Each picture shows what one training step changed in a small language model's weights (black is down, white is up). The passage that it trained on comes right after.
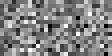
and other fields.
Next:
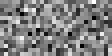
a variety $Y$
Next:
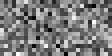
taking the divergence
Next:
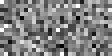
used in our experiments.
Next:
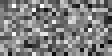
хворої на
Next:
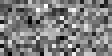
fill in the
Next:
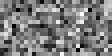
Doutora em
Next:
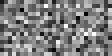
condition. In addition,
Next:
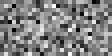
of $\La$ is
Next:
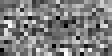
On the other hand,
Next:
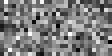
uma fé”
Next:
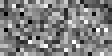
medidas pertinentes
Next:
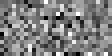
methods for the purpose
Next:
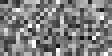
aim of this work is
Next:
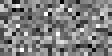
$y \in
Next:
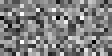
of the domain of
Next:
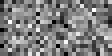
computational cost of the
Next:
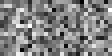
plane, that is,
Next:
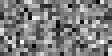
Let $e$ be
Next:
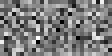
second and the third
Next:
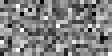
em curso de
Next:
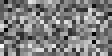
whole problem of uniform
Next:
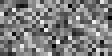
Given a CLS
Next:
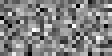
C$, the genus of
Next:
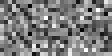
discutir los resultados
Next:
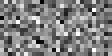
achieved high performance.
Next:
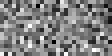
такового при
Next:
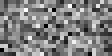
6 menyajikan
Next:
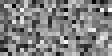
respect to $l$,
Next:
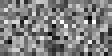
применений в
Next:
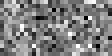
خود را برای
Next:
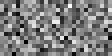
(volume and
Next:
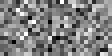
arbitrary, we conclude that
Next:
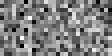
above asymptotic regime.
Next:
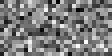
Asist. dr
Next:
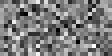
in which case the generalized
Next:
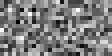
be a semiflow
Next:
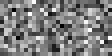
España ha tenido que
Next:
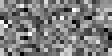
et des acteurs
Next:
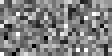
$K$ coincides
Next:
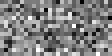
reflexões de
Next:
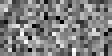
{\it Duke
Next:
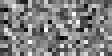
It turns out that
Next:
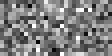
solution for a class of
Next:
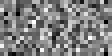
that $A$ and
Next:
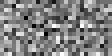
de produtos
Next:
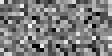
of the journals
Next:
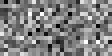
a suitable way) between
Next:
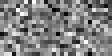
assume, without loss of
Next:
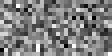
números de
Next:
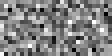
развития современной
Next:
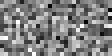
doğum sonu
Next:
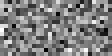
ta'minlanadi hamda
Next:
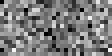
ya'ni ular
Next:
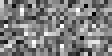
of a polynomial is its
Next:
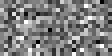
of successive
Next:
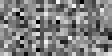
Galantai and
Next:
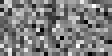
время как
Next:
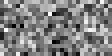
be formally defined by
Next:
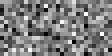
un valor diferente de
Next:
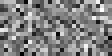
methods that satisfy the discrete
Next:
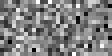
sets. In particular,
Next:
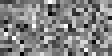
\emph{Proof of
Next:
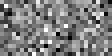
perform experiments for inputs
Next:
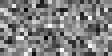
associados ao seu
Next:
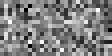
más prevalente es
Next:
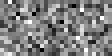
of open compact subgroups
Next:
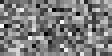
y la concertación
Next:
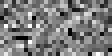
natijalari shuni
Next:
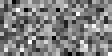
$3$ is related
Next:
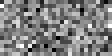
we did various interesting
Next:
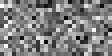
on children*.
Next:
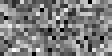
va universal tabiatli
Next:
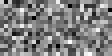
form a Hilbert basis of
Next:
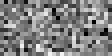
t}) dx \leq
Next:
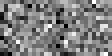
Similar to the arguments
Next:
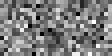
– Número de
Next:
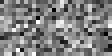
çoğunda da
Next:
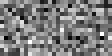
- Théorie
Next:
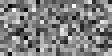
Ficar de
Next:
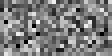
cui vengono
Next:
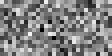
be the fibred product
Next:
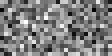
Next we deal
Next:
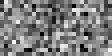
та променева
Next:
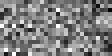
está afirmando
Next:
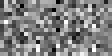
solution of Equation
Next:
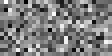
(recall that
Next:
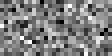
pure absolutely
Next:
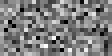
la periferias
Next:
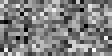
holda tushunish
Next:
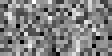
function, it holds
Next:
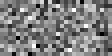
una falacia
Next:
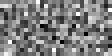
A., et al.
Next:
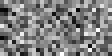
to obtain by the method
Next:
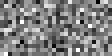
to $V$. Let
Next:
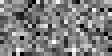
espacios universitarios
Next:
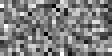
в целом.
